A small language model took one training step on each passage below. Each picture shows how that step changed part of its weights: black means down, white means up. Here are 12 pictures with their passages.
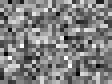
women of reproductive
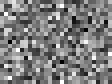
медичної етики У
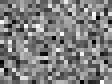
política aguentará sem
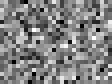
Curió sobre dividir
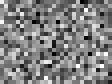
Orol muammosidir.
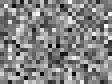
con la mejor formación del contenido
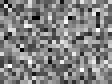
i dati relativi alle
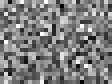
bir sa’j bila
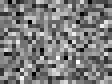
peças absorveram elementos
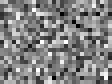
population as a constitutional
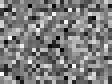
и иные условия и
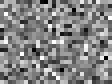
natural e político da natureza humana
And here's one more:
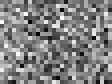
ta‘minlash zarurligi
